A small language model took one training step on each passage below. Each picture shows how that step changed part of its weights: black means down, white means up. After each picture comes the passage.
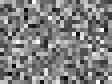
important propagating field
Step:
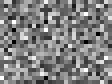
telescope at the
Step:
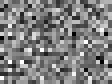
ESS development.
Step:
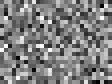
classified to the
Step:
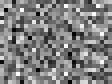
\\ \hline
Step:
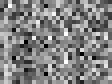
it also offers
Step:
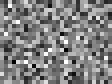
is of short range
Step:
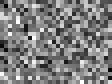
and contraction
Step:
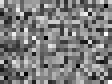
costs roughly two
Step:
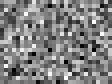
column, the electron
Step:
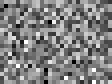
this (single
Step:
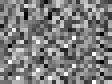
effect comes into
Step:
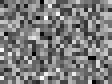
light with a peak
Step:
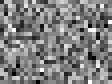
to the exponential
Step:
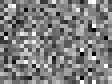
a matter of
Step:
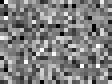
its cross section to
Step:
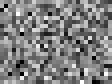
temperature $T
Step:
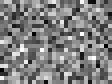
the chains,
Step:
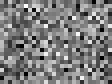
of nucleation has
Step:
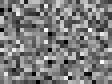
same order as the
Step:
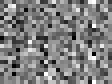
a larger analytical
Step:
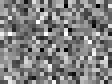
case remains to be
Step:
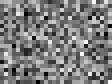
influence of the
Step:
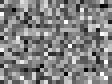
greatly alter
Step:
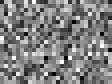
to note in Figs
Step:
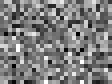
the RPS and
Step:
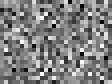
uses identity mappings
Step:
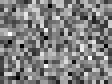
column density was fixed
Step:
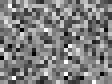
are neutral under the
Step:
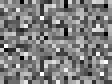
technique based on
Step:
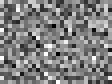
increments of 50
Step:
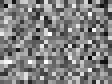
have been performed as
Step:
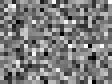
a mutually
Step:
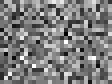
the most particles are
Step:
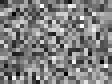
the lags
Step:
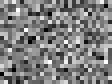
memories include
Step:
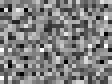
communication system.
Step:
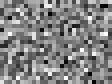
cosmology as it
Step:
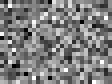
QAM schemes is
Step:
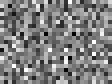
simulations (at
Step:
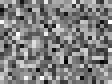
renormalized fields.
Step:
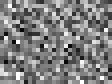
are negative and the
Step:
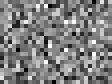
purely classical (independent
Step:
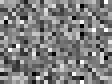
via Hybrid
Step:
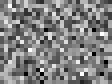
are generally vulnerable
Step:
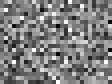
study in detail the
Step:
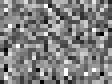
be adapted to
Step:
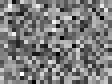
work we discussed the
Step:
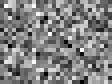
defined through the
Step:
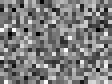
validity of the
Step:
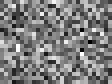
the impurity and a
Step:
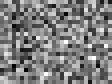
the target of
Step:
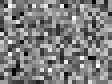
or the full one
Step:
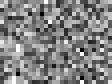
pressure force, and
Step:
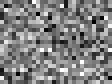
time consuming.
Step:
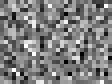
performing extrapolation $\Delta
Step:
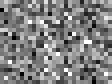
correlation matrices were larger
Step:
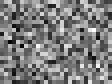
the ratio of the
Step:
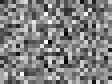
believe that these
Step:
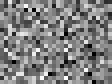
of scales as in
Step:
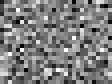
basic technical ideas
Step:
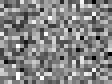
both experimentally and
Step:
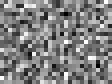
computed at the level
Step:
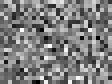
the momentum spectra for
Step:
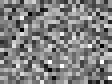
reduce sensitivity to rare
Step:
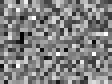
well for problems we
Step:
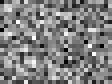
included as insets
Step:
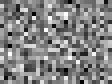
binned planet
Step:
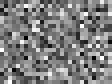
lot of path
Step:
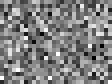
number of occupied
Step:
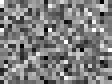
strict fabrication
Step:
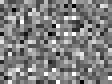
\providecommand \citenamefont
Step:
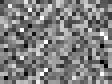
will not focus on
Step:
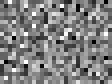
at short times or
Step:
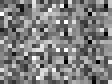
case so that we
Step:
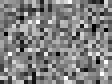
for removal probabilities
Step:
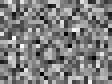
the $\ell$
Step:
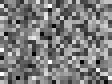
light on several basic
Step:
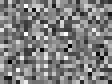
of equivalence of
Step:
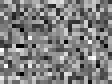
the system’s
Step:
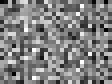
by showing that the
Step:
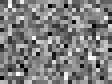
which represents the following
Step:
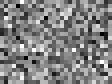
noting that the
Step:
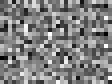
results that would
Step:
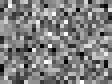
it more efficient on
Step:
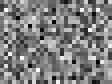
an arbitrary constant,
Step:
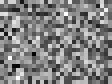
field cooled
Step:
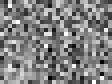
is very active,
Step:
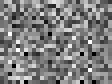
the plasmon peak
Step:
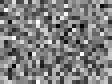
systematic time delays
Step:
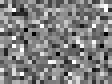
we are working
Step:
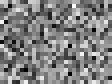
Illustrative model
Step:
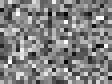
structure growth, which
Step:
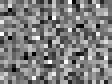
radio signature is observable
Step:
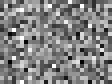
produced in gluon
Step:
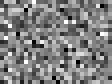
reside to different
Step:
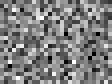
expression is linear in
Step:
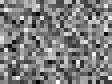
visualize the
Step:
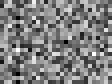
given by the
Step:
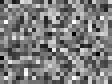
We have applied the
